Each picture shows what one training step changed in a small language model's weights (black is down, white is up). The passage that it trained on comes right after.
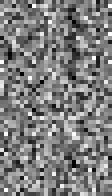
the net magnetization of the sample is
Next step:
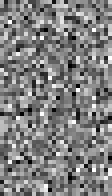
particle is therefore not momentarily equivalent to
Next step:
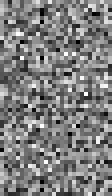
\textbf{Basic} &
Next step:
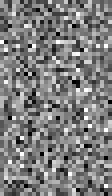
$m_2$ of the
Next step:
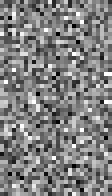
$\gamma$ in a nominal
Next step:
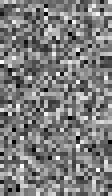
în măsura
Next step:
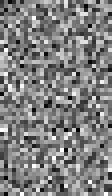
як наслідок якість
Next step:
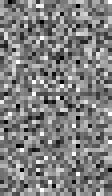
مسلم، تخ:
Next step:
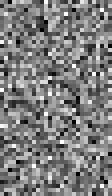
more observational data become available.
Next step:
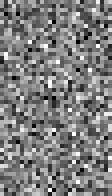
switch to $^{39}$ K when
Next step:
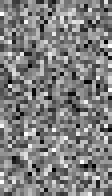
the MCD-1 gradient sample
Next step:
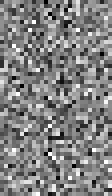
у промисловому та
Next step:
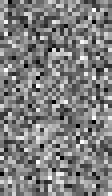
fluids are Laughlin's quantum
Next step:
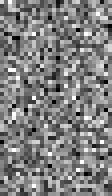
strategiya tanlovidagi ta’sir
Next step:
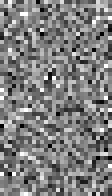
práticas inovadoras e
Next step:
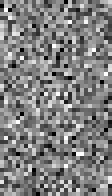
ажралувчи янги
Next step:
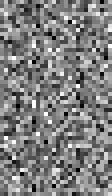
mamlakatlarida onasida
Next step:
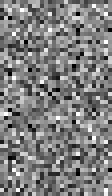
el objetivo de presión arterial.
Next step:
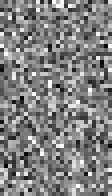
three neutrino generations or other exotic
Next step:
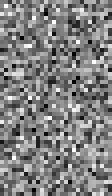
system. ## III.
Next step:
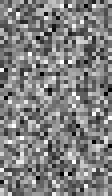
corresponding to exceptionally large particles.
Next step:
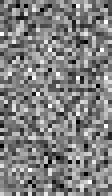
estar em um senso
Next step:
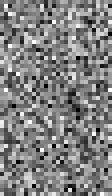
third timescale is attributed to the lattice
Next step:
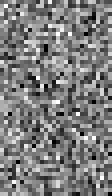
use permission-based separation logic
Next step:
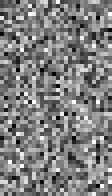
will be assumed to be made of the
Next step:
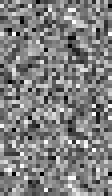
the upper limit of integration in the four sum
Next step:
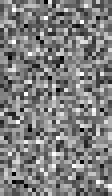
radius $a$ centered at
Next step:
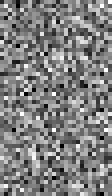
laws explicitly incorporate a reference configuration.
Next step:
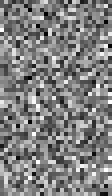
can easily re-coalesce from a
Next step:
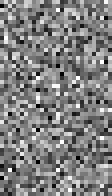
ўзликни англаш томон
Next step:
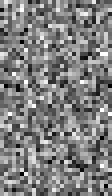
practices. This application provides a training
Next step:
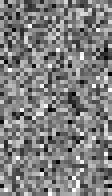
with its error (deviation from the
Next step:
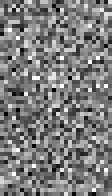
«А ты говоришь
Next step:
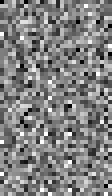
E\partial_k\V g
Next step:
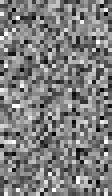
va dastur haqida
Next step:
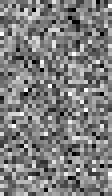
correlation functions. The 1+ positive definite
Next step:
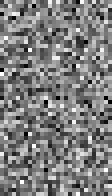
masalalardan hisoblanadi. Bu
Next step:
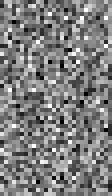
моддалари – гликоген,
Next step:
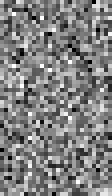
The factor in square brackets
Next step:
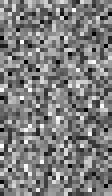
32. Рашидова,
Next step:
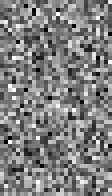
and interpretive agency as part of their
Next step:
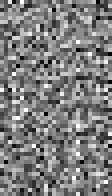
Ao iniciar o sistema,
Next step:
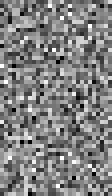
é um fator natural da oralidade
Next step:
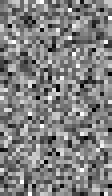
Orbital-free DFT
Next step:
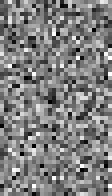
X-shooter spectra taken
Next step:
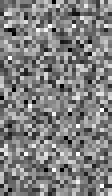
MEXICANO DEL
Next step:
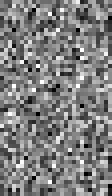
hatto bo'lmas.
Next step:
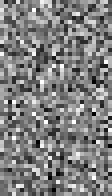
são compreendidas pelo aumento da
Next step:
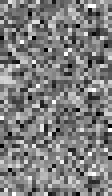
= 0 \end{equation} if the
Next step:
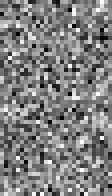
MORENO** (Lima,
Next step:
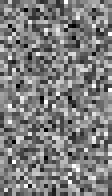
that the selection of the atom and the
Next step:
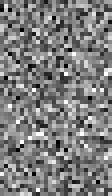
оиладан бошлаб,
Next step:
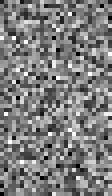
can leverage the available labels to
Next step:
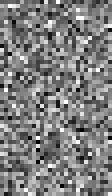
davlat iqtisodiyot universiteti, Toshkent
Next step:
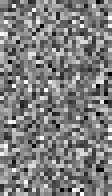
loops during a night. Every
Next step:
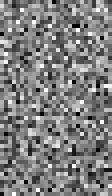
observations, BINGO should achieve a
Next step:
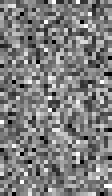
a specific target within a multi-source
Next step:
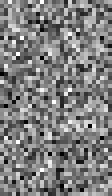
- это коммерческий
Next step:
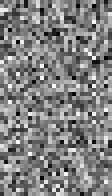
horizontal velocity field was used to compute
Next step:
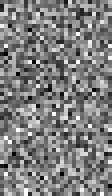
на французский может
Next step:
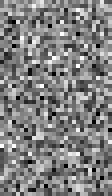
Kerker scattering is also achievable
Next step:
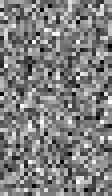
ta'minlash yetarli darajada
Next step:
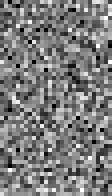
the multiplets of our model have mass terms
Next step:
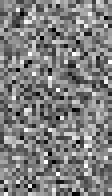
$k_F$ of the main band
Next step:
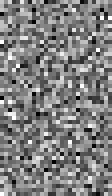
data using Vanilla + PE,
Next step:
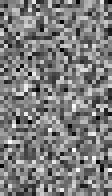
of various functions to deal with major
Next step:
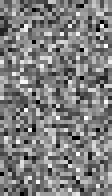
$> 150$ of grid points in
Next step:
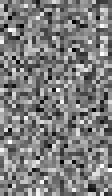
we are led to conclude that
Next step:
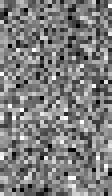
state appears in the zero noise limit where
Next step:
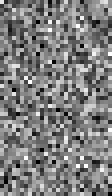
phase expansion), B (bubbling
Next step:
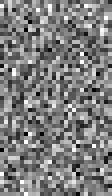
\bm I_n + q\bm
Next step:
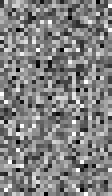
sum up, the IoT-based SEM
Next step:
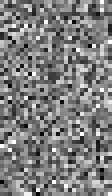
of mantle rocks,
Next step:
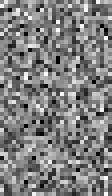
sinflarda matematika va uni
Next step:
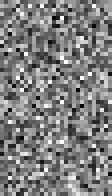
for the reported bugs. On the
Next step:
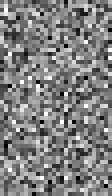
высокого качества,
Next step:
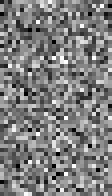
at which excitation energies are dissipated,
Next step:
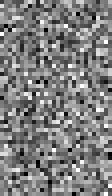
function from the JPL spectral line catalog
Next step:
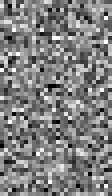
other playback constraints. Therefore, in
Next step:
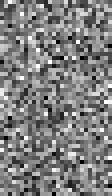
than experiments, a well-known problem for
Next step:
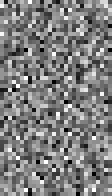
\eta^b} \ee where
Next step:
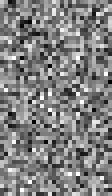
surdopedagogikasi fanida
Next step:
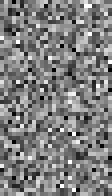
relative to the satellite's orbit
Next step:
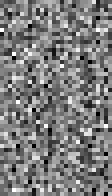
and manipulating ink.
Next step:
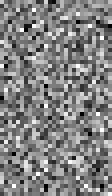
University, Tel Aviv,
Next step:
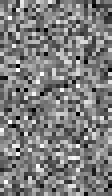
que se corresponden con las uniones entre
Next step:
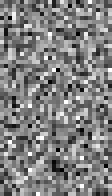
$\mathcal{U}_4$, respectively.
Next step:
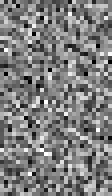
is introduced. Then, we discuss the numerical
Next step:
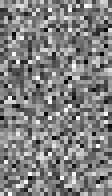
= c \ee The constant $c$
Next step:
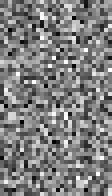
jilovlash maqsadida asosiy
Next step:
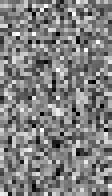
tadqiqot hepatitdan o'lim
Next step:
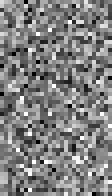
\begin{equation} s_{\alpha
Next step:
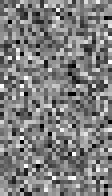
over the time domain, one finds
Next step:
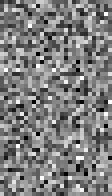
average number of Cooper pairs, related to
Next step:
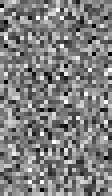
ва иккиламчи
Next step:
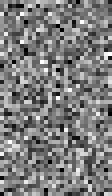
hükümetler ve yasal
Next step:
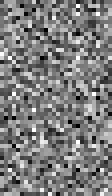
la autonomía y desde la
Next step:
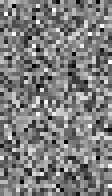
is calculated from the $i^{th}$
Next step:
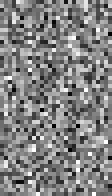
constructed the embedding, and assumed that
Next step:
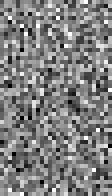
traces other outflows in the region
